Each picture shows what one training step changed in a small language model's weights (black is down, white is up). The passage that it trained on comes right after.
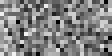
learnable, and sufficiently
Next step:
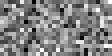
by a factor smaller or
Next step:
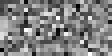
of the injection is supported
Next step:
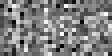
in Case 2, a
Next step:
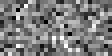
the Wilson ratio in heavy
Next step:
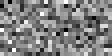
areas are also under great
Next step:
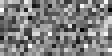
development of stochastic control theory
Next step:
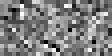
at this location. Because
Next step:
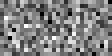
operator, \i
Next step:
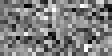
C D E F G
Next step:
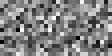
various combinations of derivatives between
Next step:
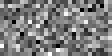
raise public awareness
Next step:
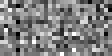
3, we compute the
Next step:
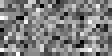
paper typically have only finite
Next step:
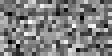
does not have to be
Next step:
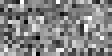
methods in which students learn
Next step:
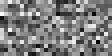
it is the classical continuous
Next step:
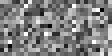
$T$ extends
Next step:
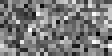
first few years, and
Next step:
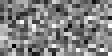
agent is that it
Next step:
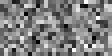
morphism $Z\to
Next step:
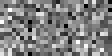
circular cylindrical panel
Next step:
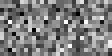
learning model capable of
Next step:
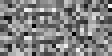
cm. The energy transmission
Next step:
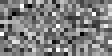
Boolean function
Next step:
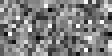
& Fixed Point
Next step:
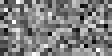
would benefit greatly
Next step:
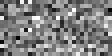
all other contributions are small
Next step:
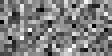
marketing: A review
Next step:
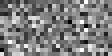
are all equal to
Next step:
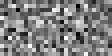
and use the mapping
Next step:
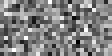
we have to consider these
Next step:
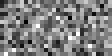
due to its applicability
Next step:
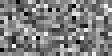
we wrote this
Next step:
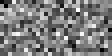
Also mostly forested,
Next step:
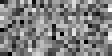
long-range interaction.
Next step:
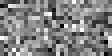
in Nigeria,
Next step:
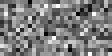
general relativity. The
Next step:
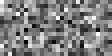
was obtained from all
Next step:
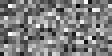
for minimizing any
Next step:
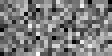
highly porous aggregates
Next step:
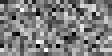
his technical legacy
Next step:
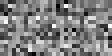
is visible in
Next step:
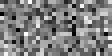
its users' betweenness
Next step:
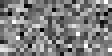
allows for the application of
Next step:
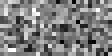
be non trivial, we
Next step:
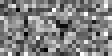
and enhancing robustness
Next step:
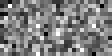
maps due to its
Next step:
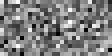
(magnetic) exchange field
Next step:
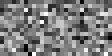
of Channels
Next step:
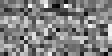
is no PMOS
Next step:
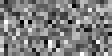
\mbox{and }
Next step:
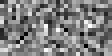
This conjecture was successfully proved
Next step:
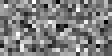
strong cardinals.
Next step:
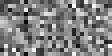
of participants drawn
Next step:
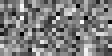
loop with the convex section
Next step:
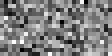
to quality management has
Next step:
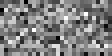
properties of quantities $\langle
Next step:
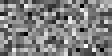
the final text.
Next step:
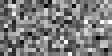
briefly, review the
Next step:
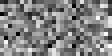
the number of sample sizes
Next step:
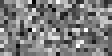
\\ Gazi
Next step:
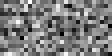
there is a canonical homomorphism
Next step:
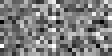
furthest away
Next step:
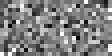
trust management, cloud
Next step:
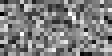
the top, the
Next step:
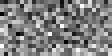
the dual space is to
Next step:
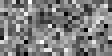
broader range of applications
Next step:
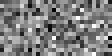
waste management must evolve
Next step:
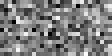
G, see Eq.
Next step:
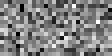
We discuss also the possibility
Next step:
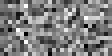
control nodes). It is
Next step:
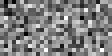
to appear as an
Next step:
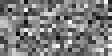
of parameters, better than
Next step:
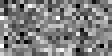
to the end of study
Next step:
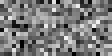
relatively more recent than that
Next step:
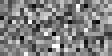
\item List the
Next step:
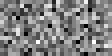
number of conjugacy classes
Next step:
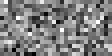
school from the top management
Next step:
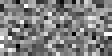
only on $n,
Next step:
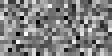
tribes live as
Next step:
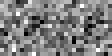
[53] would suggest
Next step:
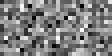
Journal of Social
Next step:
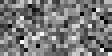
non-perturbative boundary
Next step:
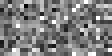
notion does not depend on
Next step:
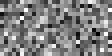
observe a sudden
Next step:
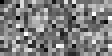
particles just touch as
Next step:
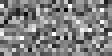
first term, we define
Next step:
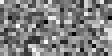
with steel foil
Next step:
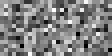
we can calculate the
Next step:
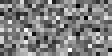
parts of the global
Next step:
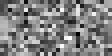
of this broader
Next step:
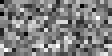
Their detailed information is shown
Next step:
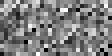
deep meridional
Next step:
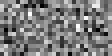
to implement good governance
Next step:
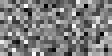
independently. Computer simulations
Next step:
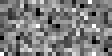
They enable joint solutions to
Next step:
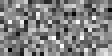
acoustic equations is
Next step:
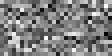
DMPs, the
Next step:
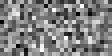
control, but here our
